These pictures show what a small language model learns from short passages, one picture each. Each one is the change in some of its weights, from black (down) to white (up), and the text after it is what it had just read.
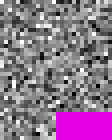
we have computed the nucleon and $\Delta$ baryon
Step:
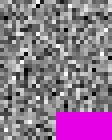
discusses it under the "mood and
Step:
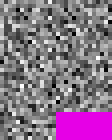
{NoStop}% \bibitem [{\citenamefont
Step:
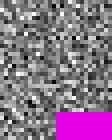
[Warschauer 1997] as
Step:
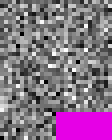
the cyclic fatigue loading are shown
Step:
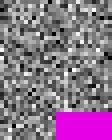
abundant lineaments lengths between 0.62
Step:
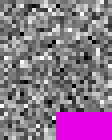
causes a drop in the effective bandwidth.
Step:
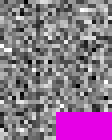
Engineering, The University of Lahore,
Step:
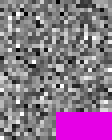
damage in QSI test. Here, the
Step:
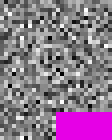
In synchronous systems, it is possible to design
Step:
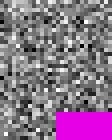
can be generated from the MHPTO unit. Figure
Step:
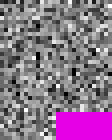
we show our cell decomposition of a fundamental domain
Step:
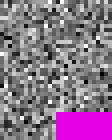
to support both literacy and problem-solving development.
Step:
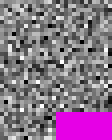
the source being at rest relative to the source. In this
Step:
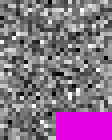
magnetic fields (\qty{6}{T}).
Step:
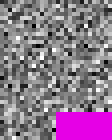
the 3-urn system above and below the first-order
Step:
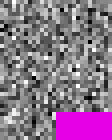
infinite temporal extension), are
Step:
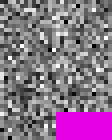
D}_\alpha \frac{{\cal R}
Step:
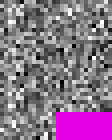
6 µm and 1 µm). The
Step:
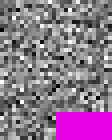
coupling strength, the system evolves from any initial state
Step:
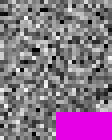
$\Gamma_{\rm opt}$ is given by for
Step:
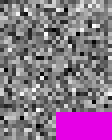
of a small low cost RPAS equipped
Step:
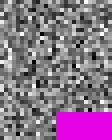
only heat flows are along the top and bottom
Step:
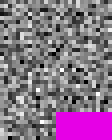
for each issue. ## 4.1 Average
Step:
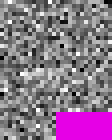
the time for the research project. In [43]:
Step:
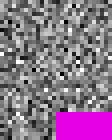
model by identifying important items, that constitute
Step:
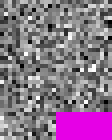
to the fact that sensors provided endless opportunities
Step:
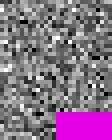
particle-particle coupling constant $g_{pp}$. The
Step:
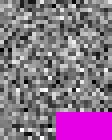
a lifting function. Both formulations were
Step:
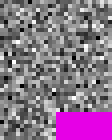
decision automation in the Danish AI
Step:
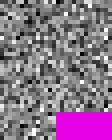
need to substitute $x_1,
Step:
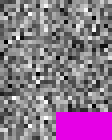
4th and 5th of January,
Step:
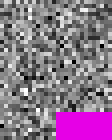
situation considered in this paper. One can then
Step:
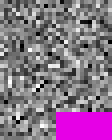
European food system is NOT ready for
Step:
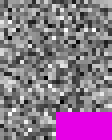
a 94.5% response rate, which was considered
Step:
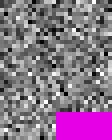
(1992) Overview of the
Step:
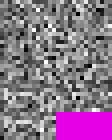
for controlled delivery of nanoparticles
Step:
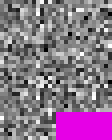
contributed to the size of its user community. For this
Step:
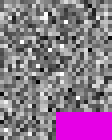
EC/BLR and the EC/IR
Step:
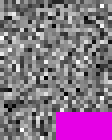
identifies this condition as Garbhini
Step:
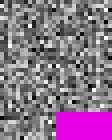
the model to jointly attend to information from different
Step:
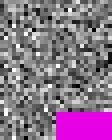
coupling, and so that the couplings of $\rm
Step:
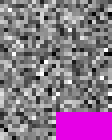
gas disturbed by shock waves, implying
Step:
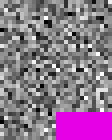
study of the concentration of cefoperazone and
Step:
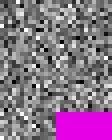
hopping terms. The phase diagram of this model
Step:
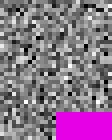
analysis of raw diatomaceous earth in
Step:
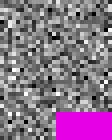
two parameters - the dominant influence show the temperature of the
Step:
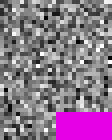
was filtered through a thin, closed pad of
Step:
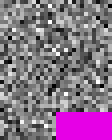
model 100 epoch davomida
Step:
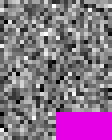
in the 18th century, 46 large and
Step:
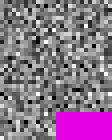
the human rights framework established with the European
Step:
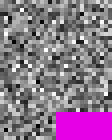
of NaN. We also need to pay
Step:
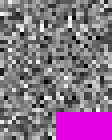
first narrative thread concerns
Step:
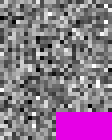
that output could be either invalid or inconsistent
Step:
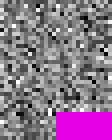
transverse tension case; - the peak value of the
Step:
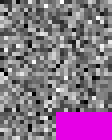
mutual information, is expected to be a useful tool
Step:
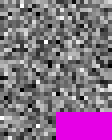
a maximum of about 5 dB. It cannot be strong
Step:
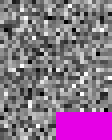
al.* (2017). Parameter Abbreviation
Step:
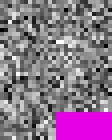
Figure 2, the N~V components are easier to
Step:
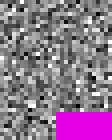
introducing $\sim$7 \% B in the
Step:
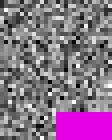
the past decade, the debate over the
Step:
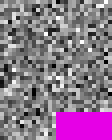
and political education are integrated into the teaching
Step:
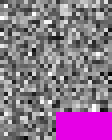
the threshold corresponds to question-inflection. All
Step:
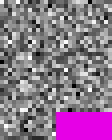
The strategy identified key success factors, main directions of
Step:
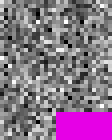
(\forall n \in \mathbb{N})
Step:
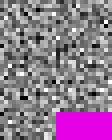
programme of Kerala, to understand the
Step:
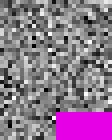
as in the projections on the equatorial plane
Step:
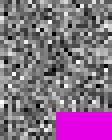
bones. *Comptes Rendus
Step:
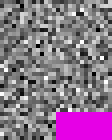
of the INclusive Health And
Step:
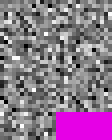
MMbbl) were discovered,
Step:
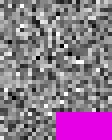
we expect $\rho(N=1) =
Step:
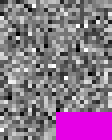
In the absence of SOC, the three
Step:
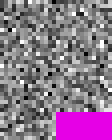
of the $\pm 1/2$ nuclear spin
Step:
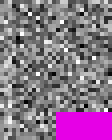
e. **Infrastructures** - f.
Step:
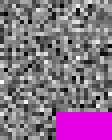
that compact ionized regions around very young massive
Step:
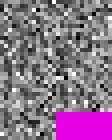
developing approaches to communicate the value propositions
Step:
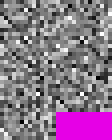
of Computing, Engineering and Science,
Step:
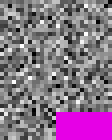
analyzing the language system, memory system,
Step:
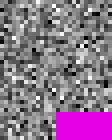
is at the level of 0.001 except for
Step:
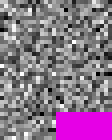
are financially squeezed, while social and
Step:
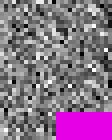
mesosinus. The metalophule is
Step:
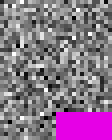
validated semi-structured questionnaire which
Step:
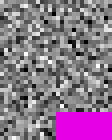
$+1$ eigenvalues. As a result,
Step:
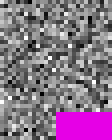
predictors. Figure S5. GAM
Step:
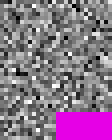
The proposed algorithm is based on LSTM [12],
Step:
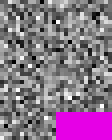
more prominent in males (Table 2).
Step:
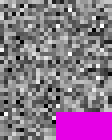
limits imposed by the legislation. From the
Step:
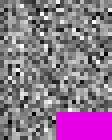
(CSRD), which would amend the existing
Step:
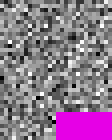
from 107 to 835, and the others'
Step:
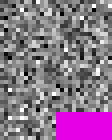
\ref{fig:ce65} shows the seed
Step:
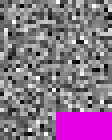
of active neutrino flux excluding electronic
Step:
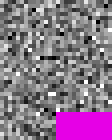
the implementation of fuzzing heuristic
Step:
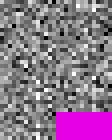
students from 98 countries studying there. Noting
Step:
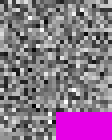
of the present study is to undertake a quantitative
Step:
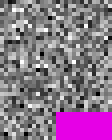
the APO substation from 2009 to
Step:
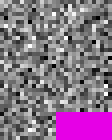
perturbed the fields around the critical point to study the critical
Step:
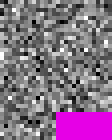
is a mandatory step in developing educational
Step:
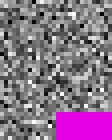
The Scanning Electron Microscope
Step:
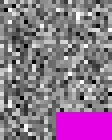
\right)}}} \right)$ with the proposed SCC
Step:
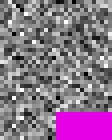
node, especially in large graphs, as it
